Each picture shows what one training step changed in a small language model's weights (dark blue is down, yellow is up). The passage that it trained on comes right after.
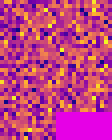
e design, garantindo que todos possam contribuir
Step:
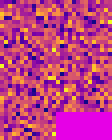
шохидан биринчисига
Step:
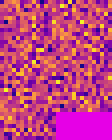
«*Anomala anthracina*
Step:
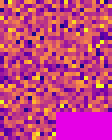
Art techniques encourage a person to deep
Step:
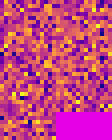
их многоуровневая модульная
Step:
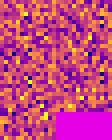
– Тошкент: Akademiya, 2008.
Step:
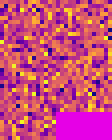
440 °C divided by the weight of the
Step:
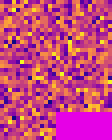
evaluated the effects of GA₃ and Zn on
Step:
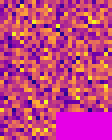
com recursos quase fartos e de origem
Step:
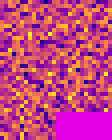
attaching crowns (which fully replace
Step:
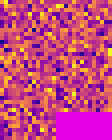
ökologischen Beratungsunternehmen
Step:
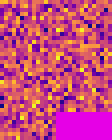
країн, полягає в тому,
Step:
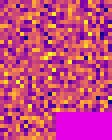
кафедры педагогической психологии
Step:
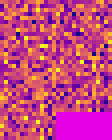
Китая © Е.М.
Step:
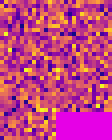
Computer Music, chap. 12.
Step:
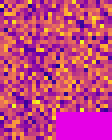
biology concepts among students? 2. How do
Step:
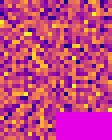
– кореляція результатів професійного
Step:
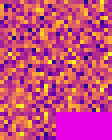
External Finance Division. Department of
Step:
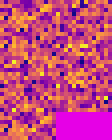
همراه با مورچه
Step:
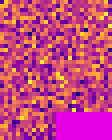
rurais (Gaston, 2000;
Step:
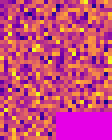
compression is getting a high computational
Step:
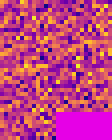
оилалар ичидан вилт,
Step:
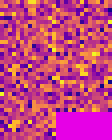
disease activity, such as swollen joint
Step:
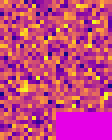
intégrées dans la traduction, leur
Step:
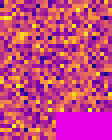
Centre of Excellence for Engineering
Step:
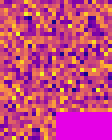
ushbu kesma orqali yuqoridagi
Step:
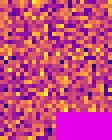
and Patrick Jauernig,
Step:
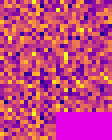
развіцця сучаснага
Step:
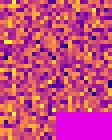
review their sections of the DMP and update
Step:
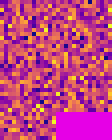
not able to walk even few steps. After a
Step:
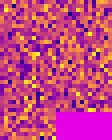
kontemporer, pendapatnya tentang
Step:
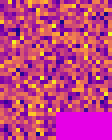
tarzda rivojlanishini ta'minlash, har
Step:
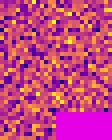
and improvement of food quality. Since ancient times,
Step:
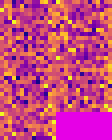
тоғларга кетиши ҳақида
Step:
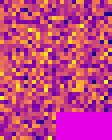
de Saúde; Considerando que, segundo
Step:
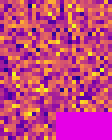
the *Eixample*, in the heart of
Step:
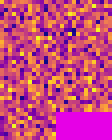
mazkur jarayonni amalga oshirishdan asosiy maqsad ham uning
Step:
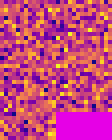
*-i-*. En una teoría sin
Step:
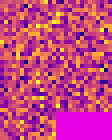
expensive, their breakage can cause damage to
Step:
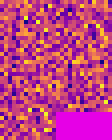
N., Croley, C. R.,
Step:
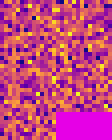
about this 3rd roundtable report or on
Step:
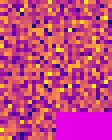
optimized balanced numerical filters (Ref.
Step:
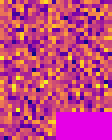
сабаблардан бири эди.
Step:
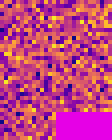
populations, d'ériger une couverture
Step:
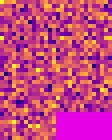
potential value of the greater colonial domain. An
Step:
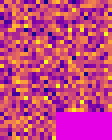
EsSalud, establecimientos de
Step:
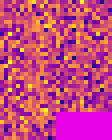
mediante as transformações e ressignificações
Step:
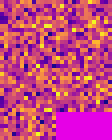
Nro. 1098 del 08 de noviembre
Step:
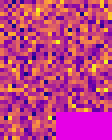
kelayotgan kasallikdir. Braulyoz
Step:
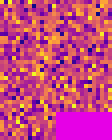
pressures (the right-hand outer rings
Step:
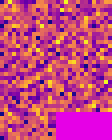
la miel símbolo de sabiduría
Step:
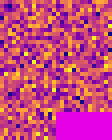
analysis of intercondylar notch width using
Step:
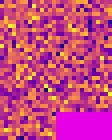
Arko- Achemfuor's
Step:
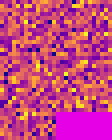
стратегічних напрямів,
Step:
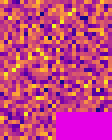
to disposal sites. 4. From community collection
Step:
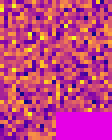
is faster than time domain [1-54].
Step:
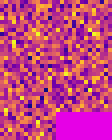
we need some notions. Given a Parseval
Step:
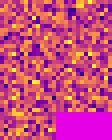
ishontiradi. Ehtimol, shu
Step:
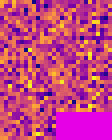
attention and protection to prevent exploitation and
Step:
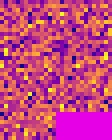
tomography⁴³ and acoustic sensing⁴⁴
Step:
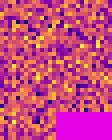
of Pentoxifylline capable of providing
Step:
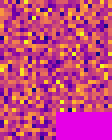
раціональної мотивації, тоді як
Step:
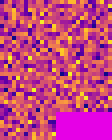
particularly during outbreaks such as Ebola,
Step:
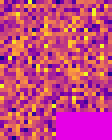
tayyorlash, ayniqsa O‘zbekiston
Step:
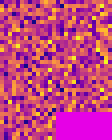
pela atipicidade, não haveria sequer
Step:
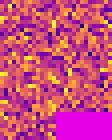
the amp table It is to know that on these
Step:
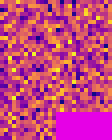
in itself. I kept records of this material through
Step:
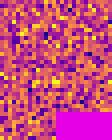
198-band result, only 10 band view has been
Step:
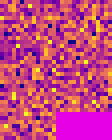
V^{-1} and λ_j is the j
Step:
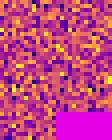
Álamo (Cuevas de
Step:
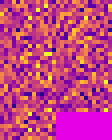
til de fattige. Han var
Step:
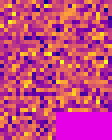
direito de família. É explícito
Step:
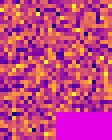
works on these problems. Also clustering can
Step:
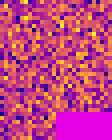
secara menyeluruh. PNI
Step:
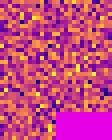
that can be adopted in regular Quality control test in
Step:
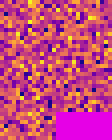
which can ultimately lead to improved healthcare quality and
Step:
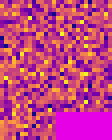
ativa dos estudantes (SILVA *et
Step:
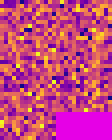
Qanday qilib oila va jamiyatning
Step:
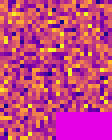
the macroeconomic environment, and reduce institutional
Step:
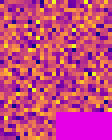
that is unwilling or reluctant to
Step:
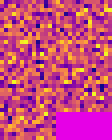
«группировать вокруг одного
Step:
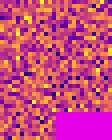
chiqarilgan, aholi jon boshiga
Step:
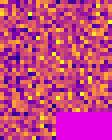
avtomatik dozalash va
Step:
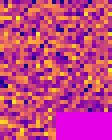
their struggles are not acknowledged or
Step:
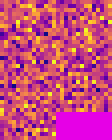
binary mixture is also very useful to simulate the
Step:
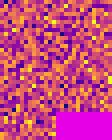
Std. Error Sig. Lower Bound
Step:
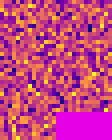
features to *kodj* in the
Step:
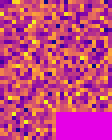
is known that the data are not normally distributed.
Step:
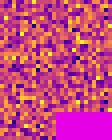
кадрами, що включає
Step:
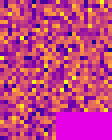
Karabaş otu (*Lavandula
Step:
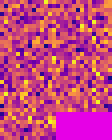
intestine – is of great importance in the treatment of
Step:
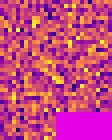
hundred and fourteen patients met the
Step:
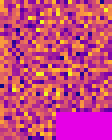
their problems if they are in a supportive environment.
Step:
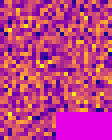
Importantly, no complications directly
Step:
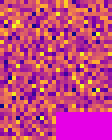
kiritish va h.k. kabi
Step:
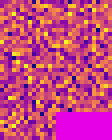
og'irligi yoki harakatlanayotgan qismining
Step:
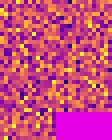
şairin sanat anlayışına
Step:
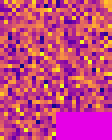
and R. Tubino, "Energy transfer in
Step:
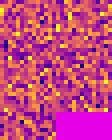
the extent of the social help to families with children.
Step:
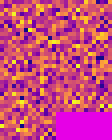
форм средневекового литературного
